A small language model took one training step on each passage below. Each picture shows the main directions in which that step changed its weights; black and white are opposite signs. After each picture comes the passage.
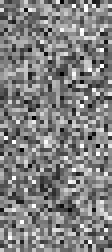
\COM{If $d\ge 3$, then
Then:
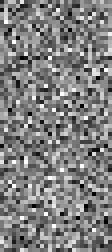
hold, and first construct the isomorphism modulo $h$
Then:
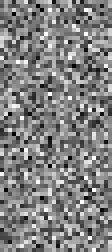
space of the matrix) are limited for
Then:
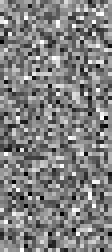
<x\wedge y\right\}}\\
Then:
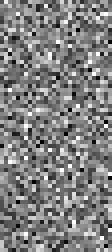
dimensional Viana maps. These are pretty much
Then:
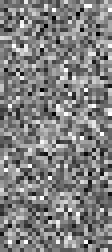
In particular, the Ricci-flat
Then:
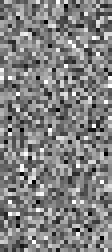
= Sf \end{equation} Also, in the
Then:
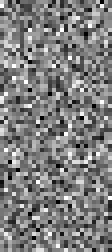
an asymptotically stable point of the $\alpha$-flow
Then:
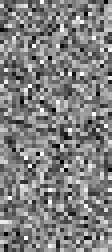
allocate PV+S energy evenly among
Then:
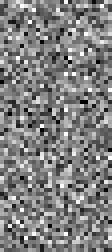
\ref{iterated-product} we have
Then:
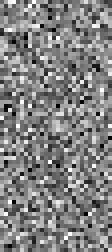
has side length $m+1$, we decompose
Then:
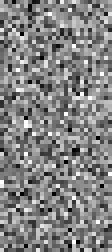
graph is a quotient of $X$. For this reason,
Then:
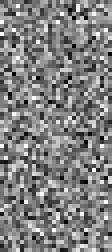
resistance in fractal mother graphs. We
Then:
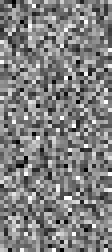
we extend Theorem 8.2 to locally convex surfaces.
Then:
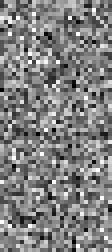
one exponential and one normal, one chi-square and
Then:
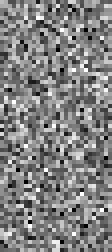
3.4 of \cite{convolution} shows the
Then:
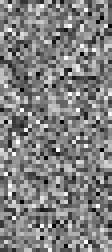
as above satisfies (\ref{Con}), and
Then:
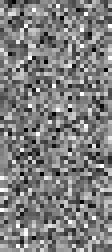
normalized Hadamard matrix obtained from
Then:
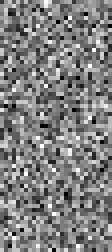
different classes of objects and use different numerals for different
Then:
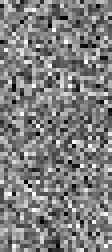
example, a comparison of anchor maps may lift
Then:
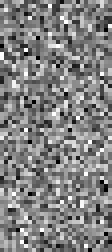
of shape ${\bm {2 \times n}}$ orthogonal
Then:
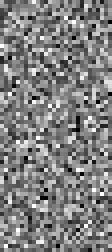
the surfaces except the $jth$ surface. The
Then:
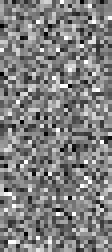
Proof.} For any walk $\S$ in
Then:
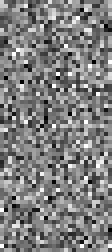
the generator space $L$ is equal to $\Delta$.
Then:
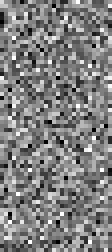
takes $\rho$ to $p_\rho$ and
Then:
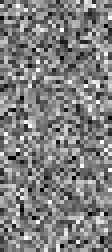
large value of $|u|$. Equality
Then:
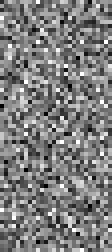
for instance, \cite {AC96,
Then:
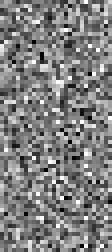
\begin{align*} J_2(s)
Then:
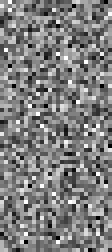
functions as follows: \begin{eqnarray}
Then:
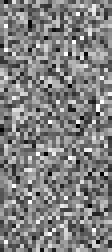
say $h$ satisfies the {\em bounded Koebe
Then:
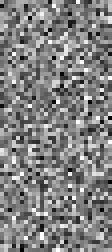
\sigma \ln a+\ln \left\|
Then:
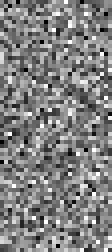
previous cases, given a magmatic algebra
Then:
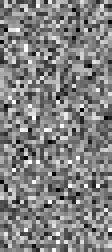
$Q$ but we will not treat those here.
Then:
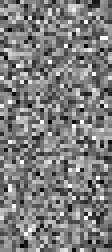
orders of $\rho_0\rho_1$
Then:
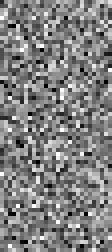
the FIN singular diffusion and we will state the
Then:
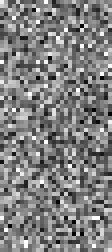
we have $$B_\theta\cong N_{\hat
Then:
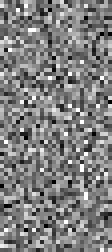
skew circulated matrices. Let us note the
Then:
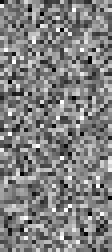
${m_{\text{M}}}$ denote the
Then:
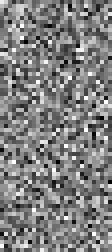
\(i \notin \mathscr{Z}\). Hence,
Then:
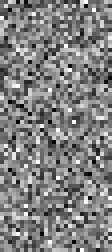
the Euclidean (i.e. flat and
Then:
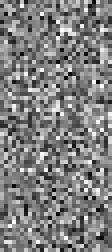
taking limits as $s\downarrow s^*$ gives
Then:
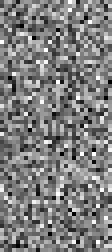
\end{defi} \subsection{Non geometric
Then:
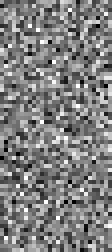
Section 3.2. \bigskip \noindent 2.7
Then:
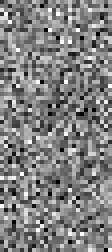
determine which colorings are natural for circular
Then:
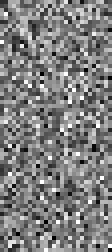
\EQNY Similarly to the proof of Proposition
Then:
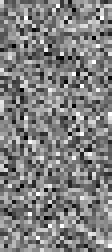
for all $z$ in a \ngh\ of
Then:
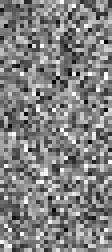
\Rightarrow \eqref{eq:IC}\]
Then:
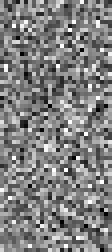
\bigcup_{s\in 2^{<\omega
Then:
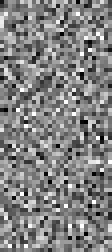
$\theta_\star$ can be found by
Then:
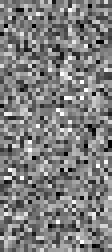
\sum_{i=1}^N \bigg\langle
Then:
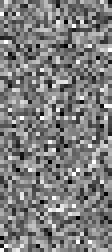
phase when $y \approx -1$, and
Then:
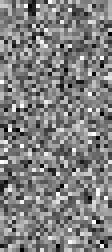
$n$, let $\lambda_n$ denote the image
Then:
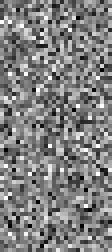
vorticity (SV scheme) and the
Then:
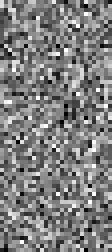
about a reduced mass of the particle as the
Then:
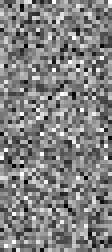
of data points. To solve large model instances,
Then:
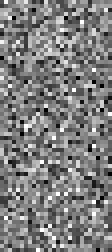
when $x$ is "outside" the level
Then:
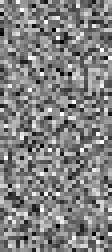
our nested subsystem \cN\
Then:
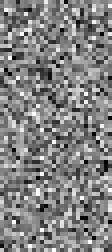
during brief spikes, whereas
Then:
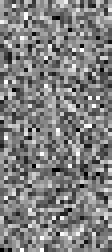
q+1\right) \Gamma \left(
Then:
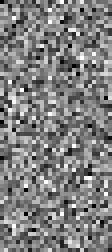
at the most three colors out of the 4
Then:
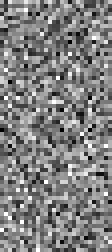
We consider some explicit examples of reflectionless spheres
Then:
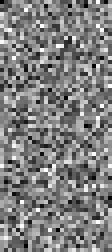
a parallel implementation}, Transport
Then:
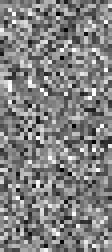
as in \cite{brighicr},
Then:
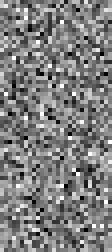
of Lemma 4 in $\cite{lc1}$, more
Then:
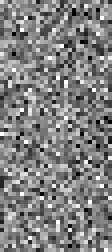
is the dual of a norm $\|\cdot\|$. To
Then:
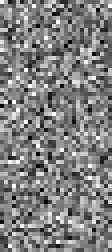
extra variable in $W$ which takes into
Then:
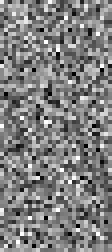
is the volume of the $k$-dimensional unit
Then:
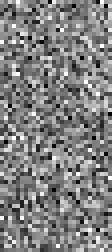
Combining these inequalities gives that $$
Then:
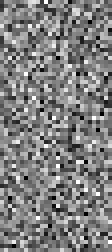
$s \in \projQ$ and
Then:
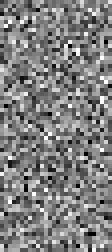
the isomorphism between de Rham cohomology and singular cohomology.
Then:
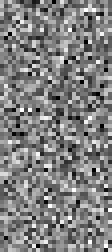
\usepackage{graphics} \usepackage{booktabs}
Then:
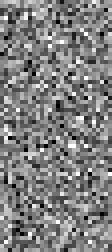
degrees of freedom (dofs)
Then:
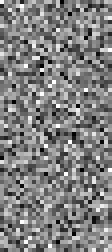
(up to change of strict equality with isomorphism). In the
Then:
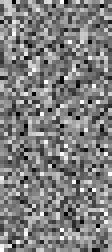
norm 6 by Lemma \ref{classes}.
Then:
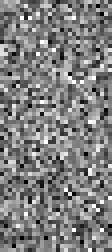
\mbox{with}\ \ a\neq
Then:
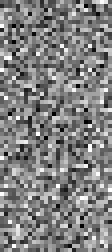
derived similarly.} %footnote ends Iterate
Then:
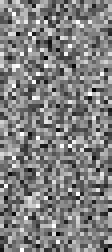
and $c$ is real and positive with
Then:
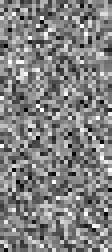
is to avoid solving the projected matrix equation
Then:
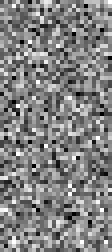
same axiom carries different appellations in the context
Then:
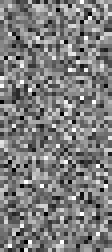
(\lambda \,\rho_M) \setminus B_o
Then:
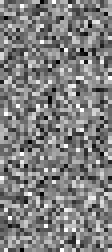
isomorphism in \ref{bartheta} defined with respect to
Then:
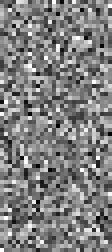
$p$-adic analysis, and probability theory.
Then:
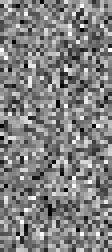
chosen randomly for training (batch size
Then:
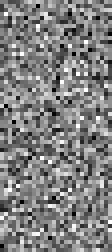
\label{lem:bdp} For every
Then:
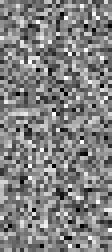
dimension 2, (2) for analytic metrics,
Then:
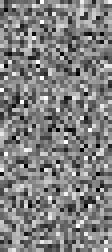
& \overline{\entryii_4} &
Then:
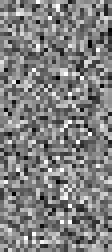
\; dx &= \sum\limits_{m \in
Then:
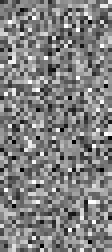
which $E_H$ admits a holomorphic
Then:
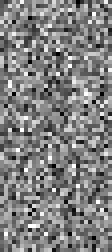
sequel: \begin{definition} A
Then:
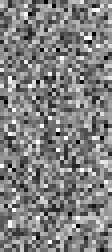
close to $0$ and $g$ close to
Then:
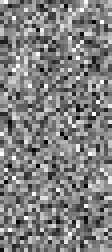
both metaheuristics and hybrid methods
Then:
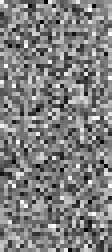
$U$ of $\beta$ makes a constant
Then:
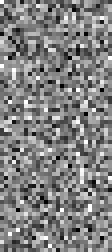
and not a sign of theft. On the
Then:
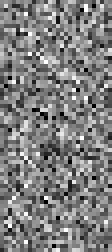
$Q_1.$ Then there exists two uniquely determined
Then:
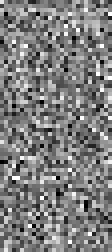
be an element of ${\mathcal{M}}(E)$ and
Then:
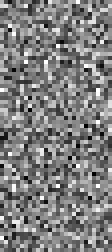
order $N$ on $bD$. It also
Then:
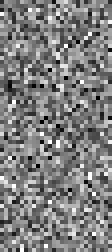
to prove this, we perform a change of measure,
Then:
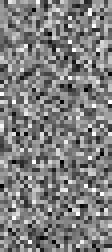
assign 0-cells to all strict inflection
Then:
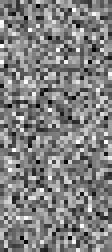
ones) of the 3D Euler equations cannot be
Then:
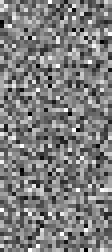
implies $$\log \mathcal{N}(\varepsilon,
